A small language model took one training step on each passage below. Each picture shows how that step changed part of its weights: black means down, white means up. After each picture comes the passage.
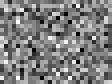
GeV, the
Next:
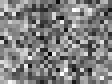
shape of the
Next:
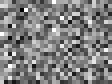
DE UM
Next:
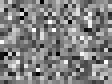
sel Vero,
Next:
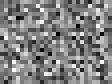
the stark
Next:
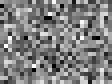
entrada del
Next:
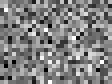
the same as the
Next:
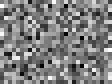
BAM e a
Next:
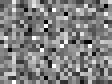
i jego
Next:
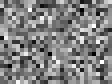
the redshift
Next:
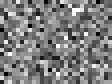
food sources are
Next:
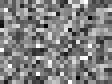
\delta \xi
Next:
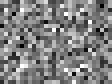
deep enough
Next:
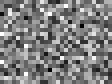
eV are
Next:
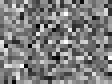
determined by the need
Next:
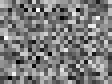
the most massive
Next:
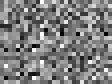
propuesta que
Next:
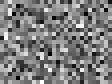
the sensors are
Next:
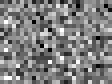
mentioned in
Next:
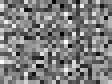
do not take
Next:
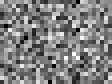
it is seen that
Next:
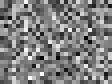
data to study
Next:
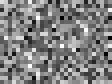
} where the
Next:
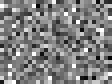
para isso e
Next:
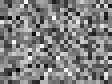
paper to characterize
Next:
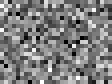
de interação entre
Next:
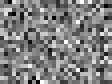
to the chain
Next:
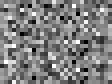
[ja], dan
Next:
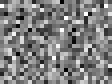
leden v.
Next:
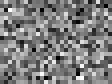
on name order
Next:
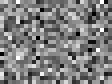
signals (see
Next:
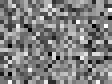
momenta of scattering
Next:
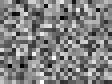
is equally
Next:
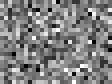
de experimentos
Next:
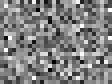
lo que el
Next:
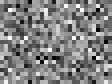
and analyzes
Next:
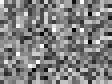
indicates noise
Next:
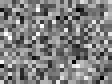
target error.
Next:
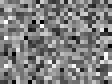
using the parameters
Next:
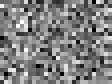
and shares are
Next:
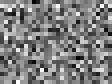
for the difference.
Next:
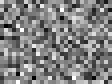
There is no
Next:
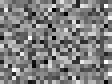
both cases the
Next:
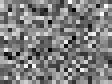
a vortex:
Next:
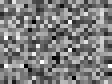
account for the
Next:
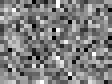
which resolve
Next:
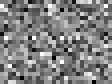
All calculations
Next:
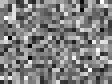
Figures 9 and
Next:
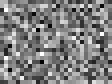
the presence of
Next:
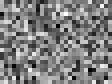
is derived in Section
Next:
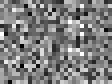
conclude that
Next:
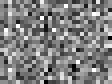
For BJT
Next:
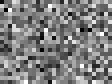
course of
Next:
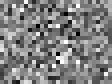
predicted by
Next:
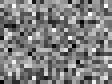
для студ.
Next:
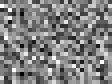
the domain.
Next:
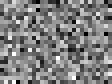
for further analysis.
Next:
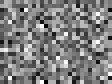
MC and
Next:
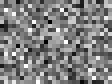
To see this in
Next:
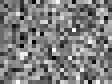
mean-field equations
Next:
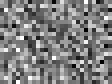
if the network
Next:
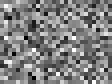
nor considered the
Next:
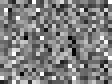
modeling case
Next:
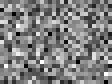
range into the
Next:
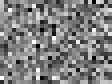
and {\it
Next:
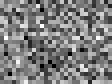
under the action of
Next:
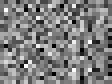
Still this
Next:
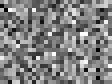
tablet 2
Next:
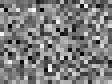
mesma posição
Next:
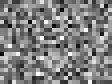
\sigma & =
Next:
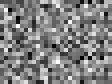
слов по
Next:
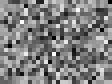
limitation of
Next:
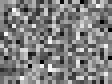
dynamical statistic
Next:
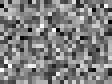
las variables que
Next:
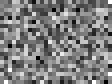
limit of high
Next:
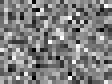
which, for
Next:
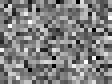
and white the
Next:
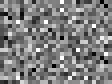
all, and
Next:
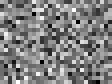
its position angle
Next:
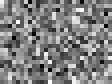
shows a transition from
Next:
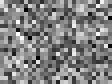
generate the new
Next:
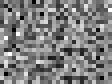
are second-order
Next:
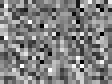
the motion of
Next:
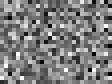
of incidence
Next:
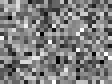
of achieving new
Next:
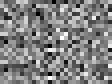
MAR theory are
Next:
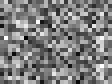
number of the
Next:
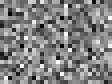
Data yang
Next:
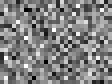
In this section,
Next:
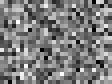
and the minimum
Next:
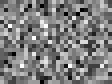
de talus
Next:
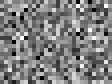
differently. The
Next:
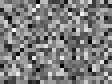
than other sources of
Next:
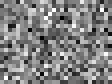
of water
